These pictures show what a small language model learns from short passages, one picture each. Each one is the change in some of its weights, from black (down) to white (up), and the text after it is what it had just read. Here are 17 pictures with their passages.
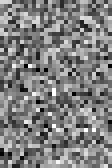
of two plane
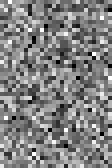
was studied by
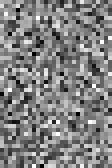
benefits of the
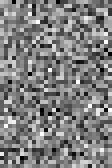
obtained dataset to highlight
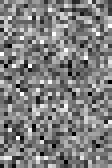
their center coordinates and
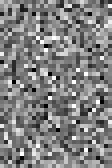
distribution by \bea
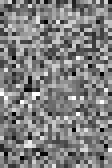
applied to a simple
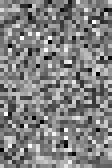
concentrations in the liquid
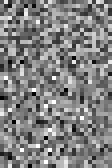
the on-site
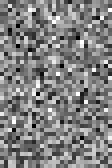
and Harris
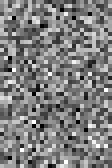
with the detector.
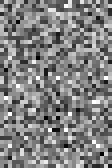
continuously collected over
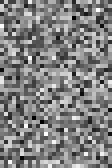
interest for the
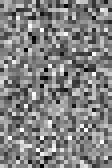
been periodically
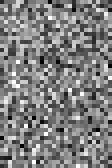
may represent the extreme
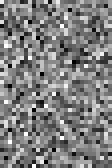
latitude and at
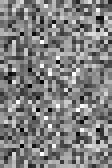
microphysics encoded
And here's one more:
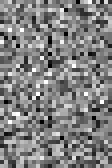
synthetic population variant
